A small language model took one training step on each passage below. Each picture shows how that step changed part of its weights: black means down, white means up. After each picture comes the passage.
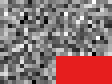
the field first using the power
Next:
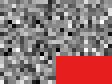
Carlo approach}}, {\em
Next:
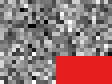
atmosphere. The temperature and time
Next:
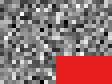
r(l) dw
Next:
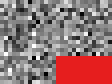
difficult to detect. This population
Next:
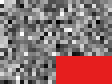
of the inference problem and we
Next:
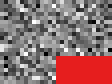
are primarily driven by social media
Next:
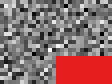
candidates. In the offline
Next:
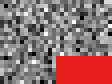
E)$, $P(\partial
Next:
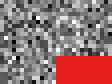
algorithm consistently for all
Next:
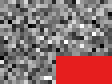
an exact copy of the
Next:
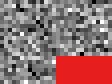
``Three attempts at
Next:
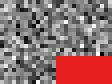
manual verification to ensure
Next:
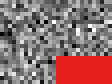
result from the first dual fermion
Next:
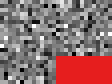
indicating that the fields chosen are
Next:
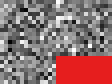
analysis. Thus, we address
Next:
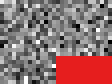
peak structure is the intrinsic
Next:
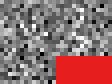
by installing new
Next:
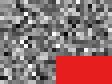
use the Dirac procedure in which
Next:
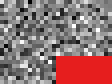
increasingly dominates the total
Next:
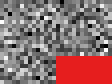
are the in-phase and
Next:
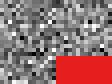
simulations—part I.
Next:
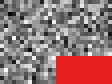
the EMT and
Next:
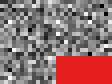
effective cross-section of the
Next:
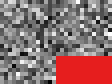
parameter of dielectric permeability
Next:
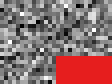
Two through lanes of
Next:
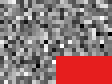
that is linearly polarized along
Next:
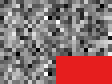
would also allow directional
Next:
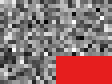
difference in the helium volume
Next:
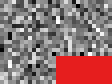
two alternative paths produces its outcome
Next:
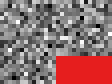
by the scalar field to obtain
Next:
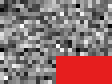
and edges of a workflow
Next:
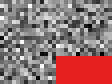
account. By doing
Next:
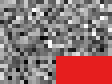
to be visible (see
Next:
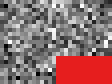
overall $s$-channel
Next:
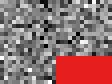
The primary source of error in
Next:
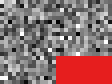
of the freedom of the fitting
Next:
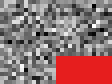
the subsequent algebraic treatment with
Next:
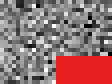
few-layer samples of
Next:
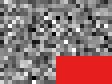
Test} The null hypothesis
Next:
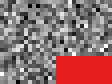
the amplitude. To see how
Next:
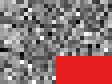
which the electrons move on classical
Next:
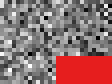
This peculiar
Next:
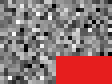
sample used to determine the parameters
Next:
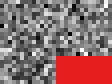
to dephasing in the
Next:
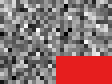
sharpness of the curve
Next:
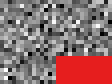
spin-$s$ perturbation and
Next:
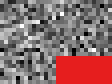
and their strength increases with increasing
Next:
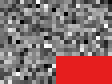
$*$-operation is
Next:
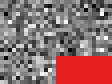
as Curie temperature.
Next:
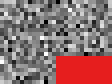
field. As described in Section
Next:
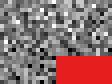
located at the selected sample
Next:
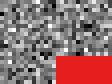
$\ell \gets
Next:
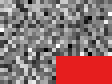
interest is the similarity of the
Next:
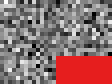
dynamic binary instrumentation,'' in
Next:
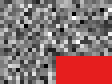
$r$, we need to
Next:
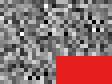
paper receives 6.01
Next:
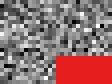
and fundamental step to confirm the
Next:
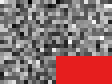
operators have not been studied
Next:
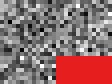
different platforms ranging from
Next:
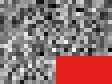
rendering their massive
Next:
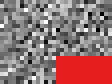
frequentist counterparts (Table
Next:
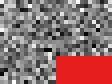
measures of distinguishability is the
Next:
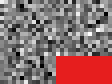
sense that all their elements can
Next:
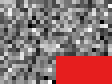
trend of the binary frequency decreasing
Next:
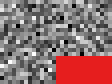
defined on suitable subintervals
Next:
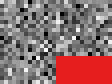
increasing the magnetic flux. This
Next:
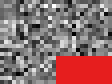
see that there are three correction
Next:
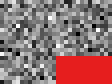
we have used that the relevant
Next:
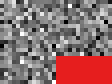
that, for the case of
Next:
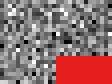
periodic boundary conditions we will
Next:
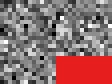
it, and relate the
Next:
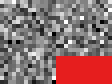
linear scales, respectively. In
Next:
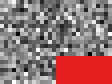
textual priors or
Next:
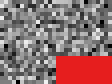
field transformation that is defined also
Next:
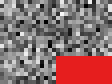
curves cluster in the vicinity
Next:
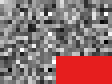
consumption and communication related energy
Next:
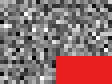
where $\kappa_{lm}$
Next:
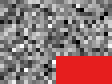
the thrust allocation
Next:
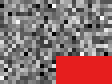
Ricci phase boundaries}
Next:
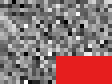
J\cdot q \equiv
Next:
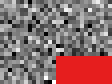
similar functional dependence of the valence
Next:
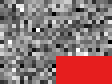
project phases. This pattern forms
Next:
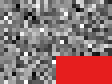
discontinuous at
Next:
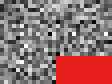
and universal distribution functions, which
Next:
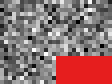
with its envelope. It
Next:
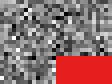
which involve the CKM
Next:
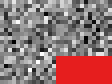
comparable to ISCO.
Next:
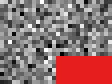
interaction region [see Fig.\
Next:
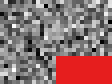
master curve exists for
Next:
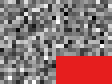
a complete interval. In other
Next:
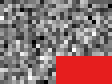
proposed feedforward cellular
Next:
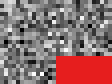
nodes only by relying on
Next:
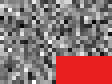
of the data. The objects
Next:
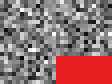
are deployed in while
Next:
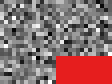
The Bayes factor $\mathcal
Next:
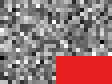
a rational function equals
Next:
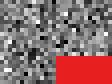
been considered with gauged
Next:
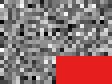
decay of otherwise sub- and
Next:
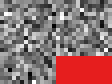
the near field. The homogeneous
